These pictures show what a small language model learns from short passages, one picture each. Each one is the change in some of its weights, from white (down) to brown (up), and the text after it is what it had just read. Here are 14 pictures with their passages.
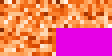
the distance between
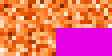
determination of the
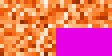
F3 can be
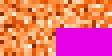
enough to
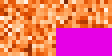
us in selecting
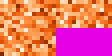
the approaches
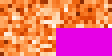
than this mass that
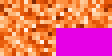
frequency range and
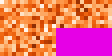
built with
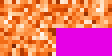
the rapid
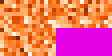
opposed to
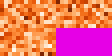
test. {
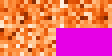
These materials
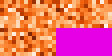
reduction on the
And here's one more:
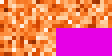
m, pl
